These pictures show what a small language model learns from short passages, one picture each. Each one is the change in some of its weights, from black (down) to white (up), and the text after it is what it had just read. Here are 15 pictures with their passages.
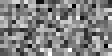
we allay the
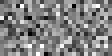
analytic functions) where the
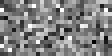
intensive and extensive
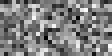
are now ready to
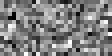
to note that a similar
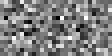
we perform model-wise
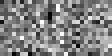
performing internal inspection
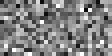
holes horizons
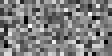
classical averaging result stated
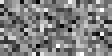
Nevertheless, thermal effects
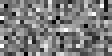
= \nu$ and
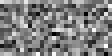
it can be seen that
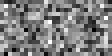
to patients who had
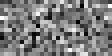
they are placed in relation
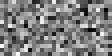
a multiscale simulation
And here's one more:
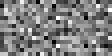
There is nothing special
